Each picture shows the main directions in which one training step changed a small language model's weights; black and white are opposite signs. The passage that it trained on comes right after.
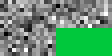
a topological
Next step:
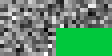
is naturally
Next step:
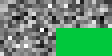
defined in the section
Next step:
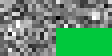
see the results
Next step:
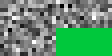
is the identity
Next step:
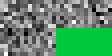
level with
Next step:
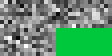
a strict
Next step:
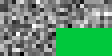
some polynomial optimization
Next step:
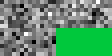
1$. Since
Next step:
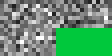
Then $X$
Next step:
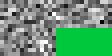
We can consider then
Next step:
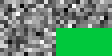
\proof First
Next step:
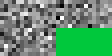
since it depends
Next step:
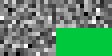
Proof. Let
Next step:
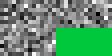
This also proves
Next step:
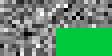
the case at least
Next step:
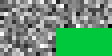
column and then
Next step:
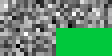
stated at the
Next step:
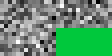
a subspace.
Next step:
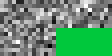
the BP
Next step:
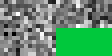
follows that for all
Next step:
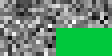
spread of
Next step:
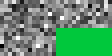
denotes the
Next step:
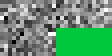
tends to
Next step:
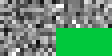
column of
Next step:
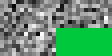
and $\sim$
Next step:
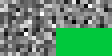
are ${\cal
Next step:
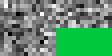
core, where
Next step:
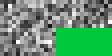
of rational
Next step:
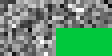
of the choice
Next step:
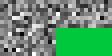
studied for
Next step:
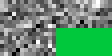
conclusion of
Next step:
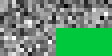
to state the main
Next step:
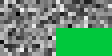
and Batch
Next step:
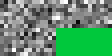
$X \subset
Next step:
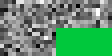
the simple ideas
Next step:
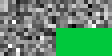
real line, and
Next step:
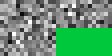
been computed for
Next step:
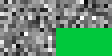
Given $m
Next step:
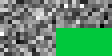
the Hodge
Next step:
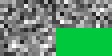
Lemma 3.1
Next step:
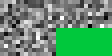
of random pairs
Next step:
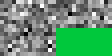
up it from
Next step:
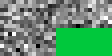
is that the
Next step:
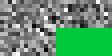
domain. We denote
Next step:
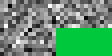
given by the limit
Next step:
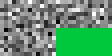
has only finitely
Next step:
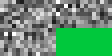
the linear forms
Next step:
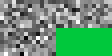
for interacting
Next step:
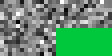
\definition Let
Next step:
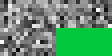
polynomials of degree
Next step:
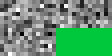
have potential
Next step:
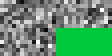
the assumption of
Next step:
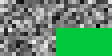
the notation in
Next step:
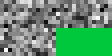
such as the one
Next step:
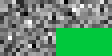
to determine
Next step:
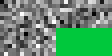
differential equation
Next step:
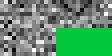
a global
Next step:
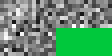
stalks of
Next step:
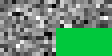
can define duality
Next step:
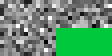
conjecture} is
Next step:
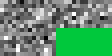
the {\em
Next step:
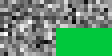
will satisfy the
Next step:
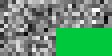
$n$ is
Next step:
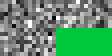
to encode
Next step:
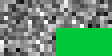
with $\theta
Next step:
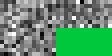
of decrease
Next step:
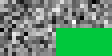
the desired
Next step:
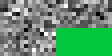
we have thus
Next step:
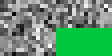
facts that the
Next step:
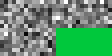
$M \subseteq
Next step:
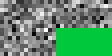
the canonical
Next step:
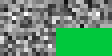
is proved as
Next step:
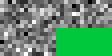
an ${\Bbb
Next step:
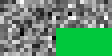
the equivalence to
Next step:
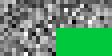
of test
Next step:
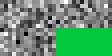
of strongly
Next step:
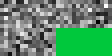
but this does not
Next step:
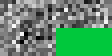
of $f$
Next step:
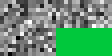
to be a
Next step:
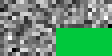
observation that
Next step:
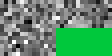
note similar to
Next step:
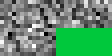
system do better
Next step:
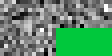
invariant under this
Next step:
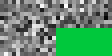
simple algorithm which
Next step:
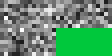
belongs to
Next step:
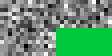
is not analytic
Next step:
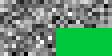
the generalized
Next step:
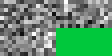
We show that
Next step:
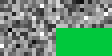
their methods can be
